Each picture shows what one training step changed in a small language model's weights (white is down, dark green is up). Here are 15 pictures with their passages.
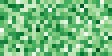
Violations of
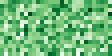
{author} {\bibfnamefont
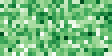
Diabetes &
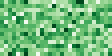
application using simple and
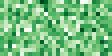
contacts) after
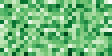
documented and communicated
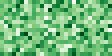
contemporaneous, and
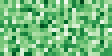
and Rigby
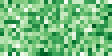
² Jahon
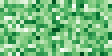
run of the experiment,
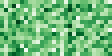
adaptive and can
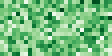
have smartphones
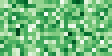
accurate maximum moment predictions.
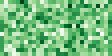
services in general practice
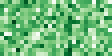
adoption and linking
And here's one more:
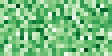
Patients with and
